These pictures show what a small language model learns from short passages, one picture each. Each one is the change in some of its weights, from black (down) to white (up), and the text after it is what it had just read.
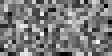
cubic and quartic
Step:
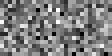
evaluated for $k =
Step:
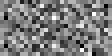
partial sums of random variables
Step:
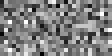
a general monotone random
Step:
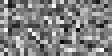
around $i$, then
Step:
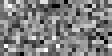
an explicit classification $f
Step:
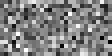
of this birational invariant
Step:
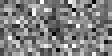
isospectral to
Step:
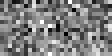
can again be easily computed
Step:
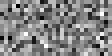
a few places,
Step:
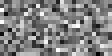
a characteristic for a conservation
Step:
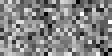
section. However, they
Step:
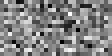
where $m_+$ is
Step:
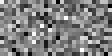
proper subalgebra. An equivalent
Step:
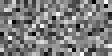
each voxel having
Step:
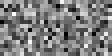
translated to the function
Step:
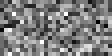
where we propose discrete
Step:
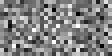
\times Z]
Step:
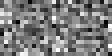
give a precise description of
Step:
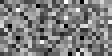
solved this problem in
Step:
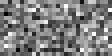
$v$ start at
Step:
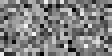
image of all boundary components
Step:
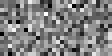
this exact sequence, it
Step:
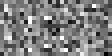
compute all solutions to interesting
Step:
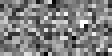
tracked, the
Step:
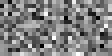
a set of measure
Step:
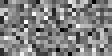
speed is anisotropic
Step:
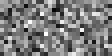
To overcome these
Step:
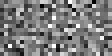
is any finite-dimensional
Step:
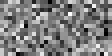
the data. We briefly
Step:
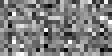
one round of the
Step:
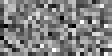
by projective modules. Let
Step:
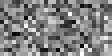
where the unknown parameter vector
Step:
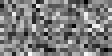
as in the proof of
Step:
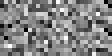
restrict ourselves to
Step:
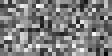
be written in terms of
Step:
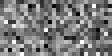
total complexity of the proposed
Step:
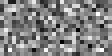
we replace $Y$
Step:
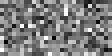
in the literature, for
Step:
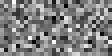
\cos (nt
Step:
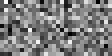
leaf then the corresponding
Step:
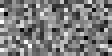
two cases for constructing
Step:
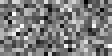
of some Chern classes,
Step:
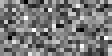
We are interested in the
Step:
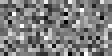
of values in which data
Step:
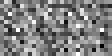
solution of the ideal kinetic
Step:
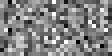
\neq 0$, Theorem
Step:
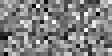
These homomorphisms lead us
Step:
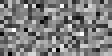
this paper was to stress
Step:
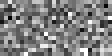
one blow-up
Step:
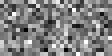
the following result.
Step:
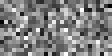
presentation, we will denote
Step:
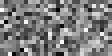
particularly relevant in transit
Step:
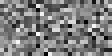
on the form \[
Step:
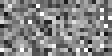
up to their order when
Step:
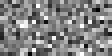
separable metrizable
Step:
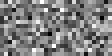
one-parameter family of
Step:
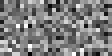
bivariate normal triangular
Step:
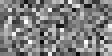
are many natural cones,
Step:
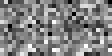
height 2pt depth
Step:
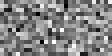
P\succ 0}
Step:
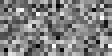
extracting another
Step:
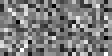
those where the middle
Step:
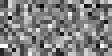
the mean first passage
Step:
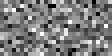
nef line bundles on
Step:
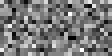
the most widely used
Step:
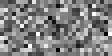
specification error for unit
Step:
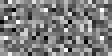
power-system risk
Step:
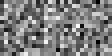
not a product metric near
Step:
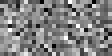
is transformed to make
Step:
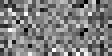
Therefore, in this
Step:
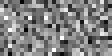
to this estimate and
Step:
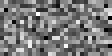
Reversibility with
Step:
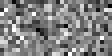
author would like to express
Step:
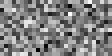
the homology lattice of a
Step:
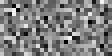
Hardy space of
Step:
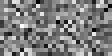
operator is defined in the
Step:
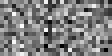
to compute the label of
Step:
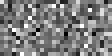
is a prescribed function
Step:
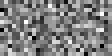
a wide range of
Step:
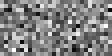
G\rightarrow \C
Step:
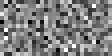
second and third equalities hold
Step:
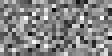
& \ldots & n
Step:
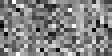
can be iteratively computed
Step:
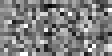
sequence of commutative algebraic
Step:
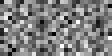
complex sampling design usually result
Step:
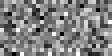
and why it is needed
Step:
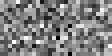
fixed, namely by a
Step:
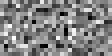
$X$ follows
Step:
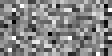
suivant dans
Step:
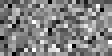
\centering {\ }\hfill
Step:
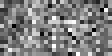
is {\em essential},
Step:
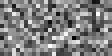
to $-\chi$ on
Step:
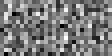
evolutionary variational
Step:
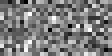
in the following two important
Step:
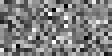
\in Z}
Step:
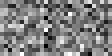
the world of the
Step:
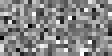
\rbrack \!
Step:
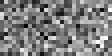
entries $\pm1$),
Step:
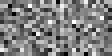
when $q\ne
